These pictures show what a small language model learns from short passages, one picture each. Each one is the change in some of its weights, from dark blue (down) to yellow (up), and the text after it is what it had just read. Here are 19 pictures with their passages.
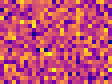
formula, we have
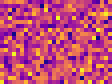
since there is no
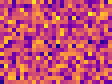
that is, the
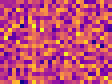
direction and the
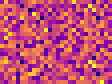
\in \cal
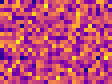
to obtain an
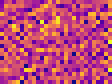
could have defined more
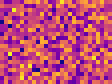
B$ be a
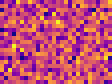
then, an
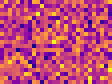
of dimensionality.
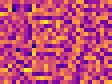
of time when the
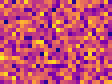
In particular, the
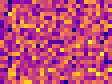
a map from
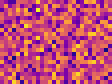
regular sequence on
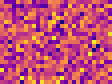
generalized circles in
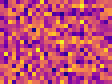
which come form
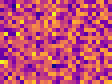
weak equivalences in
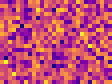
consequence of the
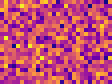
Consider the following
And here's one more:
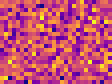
the price
